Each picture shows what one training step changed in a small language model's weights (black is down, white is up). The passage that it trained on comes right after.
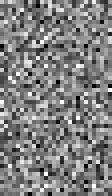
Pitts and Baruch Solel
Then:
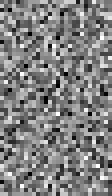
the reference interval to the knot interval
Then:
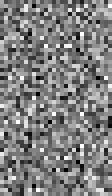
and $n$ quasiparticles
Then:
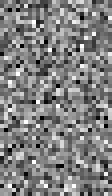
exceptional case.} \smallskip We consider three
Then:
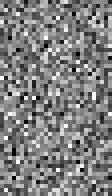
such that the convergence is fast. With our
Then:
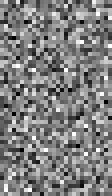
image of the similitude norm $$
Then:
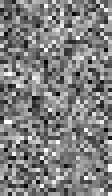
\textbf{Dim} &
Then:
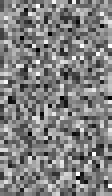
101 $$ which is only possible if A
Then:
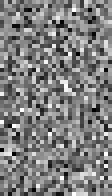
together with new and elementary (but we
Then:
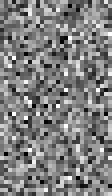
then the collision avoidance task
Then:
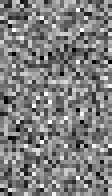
\end{array} $$ We can take
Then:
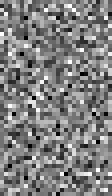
gnomonic projection} when
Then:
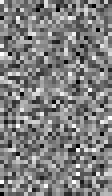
follows. \end{enumerate} \item
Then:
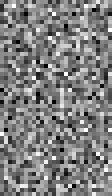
i, j}$ has neighbors
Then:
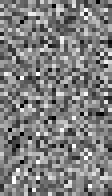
first present the simulation setup and results on the
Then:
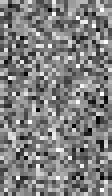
\begin{abstract} This paper establishes
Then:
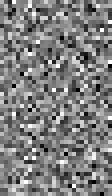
zero set in $[0,n]$, it
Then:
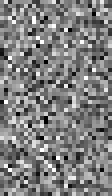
of trial-and-error approaches,
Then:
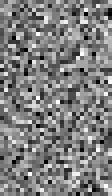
For a commutative ring spectrum $A$, the
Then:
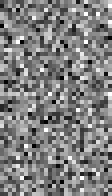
have: \ When , $0\leq
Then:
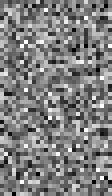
{\bf Theorem C.} {\it The set
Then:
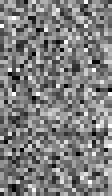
configuration space of $n$ distinct particles in
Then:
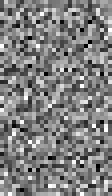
we distinguish between two subcases.
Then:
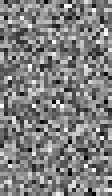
$Q$-manifold, e.g.
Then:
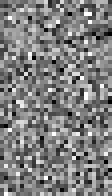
map $\Phi$ preserves the random walk
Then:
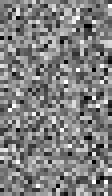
the speed of deformation. A typical value of
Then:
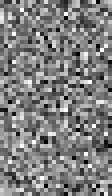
O_1$ $($respectively,
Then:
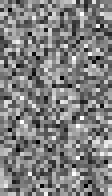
the edge $\ell$. Since $c$
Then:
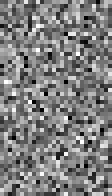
non-isothermal coordinates.
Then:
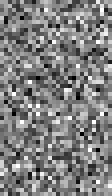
$n$, we obtain an asymptotic formula for
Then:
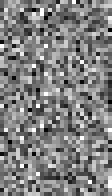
4-dim facets each obtained by
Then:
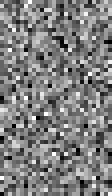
also called the Rodrigues
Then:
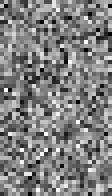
\pi$ (or other odd multiples
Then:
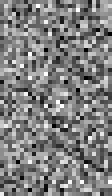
Let $\A$ be a partially
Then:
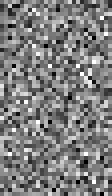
scheme. Then there are at most 12 diagonal
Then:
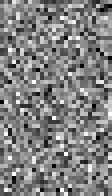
one can always choose $\mu=1$
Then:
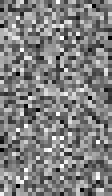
result by Lindenstrauss and
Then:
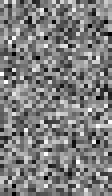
function $f$ as $f =
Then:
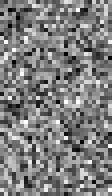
We start with a refined result, whose proof
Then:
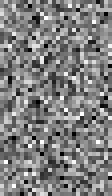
1) $$ which is well-defined since
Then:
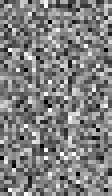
\theta _s\big (\theta
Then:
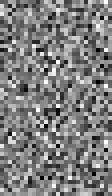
and branch points of real analytic open maps}
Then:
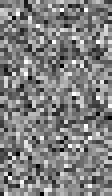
$2$ we simply note that
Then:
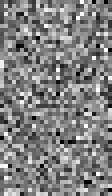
Introduction} } Lattice paths have been
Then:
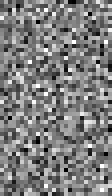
be accessible to wider
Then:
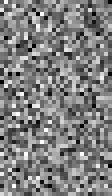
domain of dependence at time $T$, the
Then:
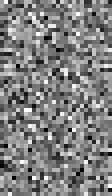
sum of sub bundles corresponding to all negative
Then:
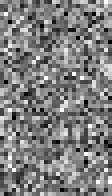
\searrow 0$ as $t
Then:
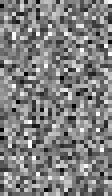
f'(\zeta). \] From this it follows
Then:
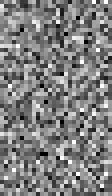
invariants-preserving method} In this section,
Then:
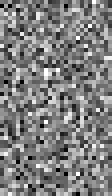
the map \eqh{ \Phi\
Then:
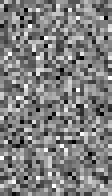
can be derived using a lubrication
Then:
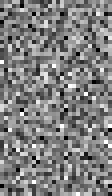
or {\em twisted-conjugate,} if
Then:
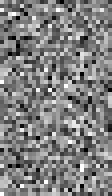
We analyze the complex case by doing
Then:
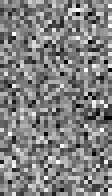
1$ implies that the control does not act
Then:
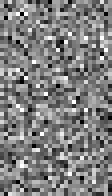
me how to work with moduli spaces.
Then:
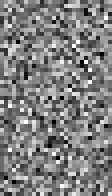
e.g., Assumption~2 in
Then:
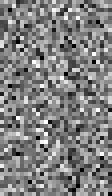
one solution, which is exactly the value of
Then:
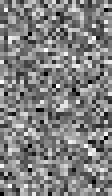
elements $x_k\in
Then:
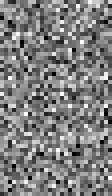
continuous graph $G$ has a clopen
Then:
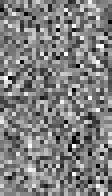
identity $\Id: \ssetq
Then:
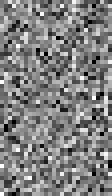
applicable. Indeed, the run time of
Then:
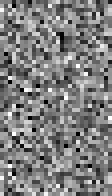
\over n!}, \qquad \forall
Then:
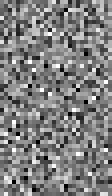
is to provide a survey of some higher
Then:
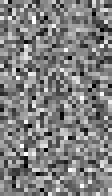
of {FBSDE} with polynomial growth
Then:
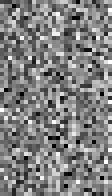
ce [W5] et de
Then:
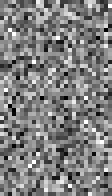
integrable on $(-\infty,\infty)$ and
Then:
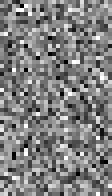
not depend on the choice of the linear connection
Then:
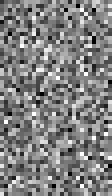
are rational, that the diagonal elements
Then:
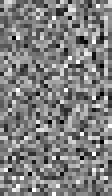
fiber is a translate of the diagonal.
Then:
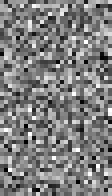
have rank smaller than the rank of
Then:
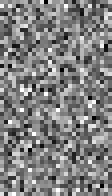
the first inequality in \eq{Q}.
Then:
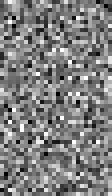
say that $\{f=\oli \tau \}$
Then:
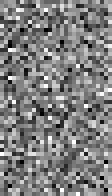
\in \cM$ if and only if
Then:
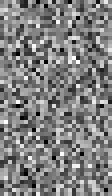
we refer to \cite{Ser}
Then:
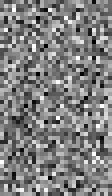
of $uv,vw,
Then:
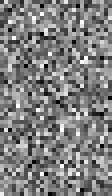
for more on the $S^{3}$
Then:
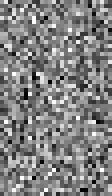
of a saturated model is always very
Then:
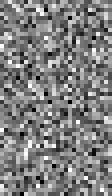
half-edges. Label two new
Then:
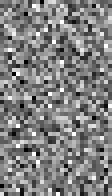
all zeros, which is not convex in
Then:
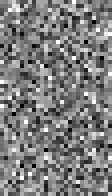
X$ and~$X\times
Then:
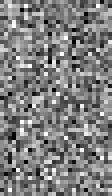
``orbit'' is \mm{a
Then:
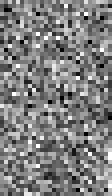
Replacing $\alpha$ by $\alpha
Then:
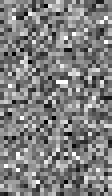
respect to the partial order on nilpotent orbits given
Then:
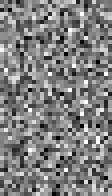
the contribution of the Neumann-data $ g
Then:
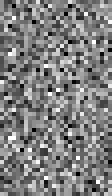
I}$ has finite overlaps. Since
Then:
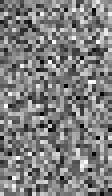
$d$ are there in the polynomial ring
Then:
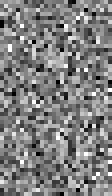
from a Zariski-open subset of
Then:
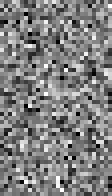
it by angle $\ac{\gamma} =
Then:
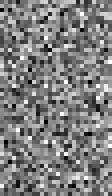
the angle between $P$ and
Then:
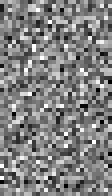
to a sufficiently large training set, the number
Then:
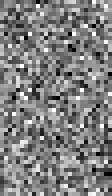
The constant $c$ above is not equal
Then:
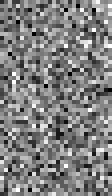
are of finite index. $\Ahat$
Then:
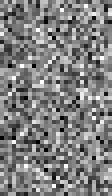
a ring object in a cartesian
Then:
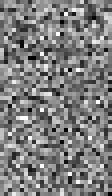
it implies $D_i(x)
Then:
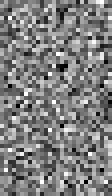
on the past trajectory given by the operator
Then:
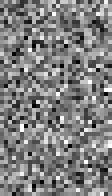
$G$ of length $n$ that
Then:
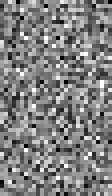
eigenvectors correponding to the simple
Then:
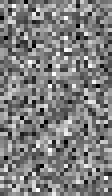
PTN and average travel times of
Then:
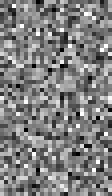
% much the production or reducing the
